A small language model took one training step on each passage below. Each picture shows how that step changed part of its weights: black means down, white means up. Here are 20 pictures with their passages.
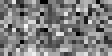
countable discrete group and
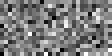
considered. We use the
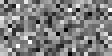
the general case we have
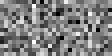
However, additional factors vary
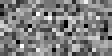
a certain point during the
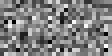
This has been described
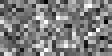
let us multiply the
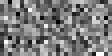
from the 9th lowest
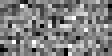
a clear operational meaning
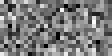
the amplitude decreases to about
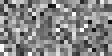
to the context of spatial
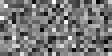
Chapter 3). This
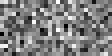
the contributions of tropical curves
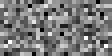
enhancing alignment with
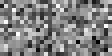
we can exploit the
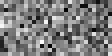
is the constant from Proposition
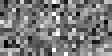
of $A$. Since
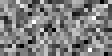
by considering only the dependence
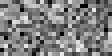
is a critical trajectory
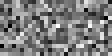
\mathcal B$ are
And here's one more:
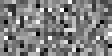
an anti-holomorphic
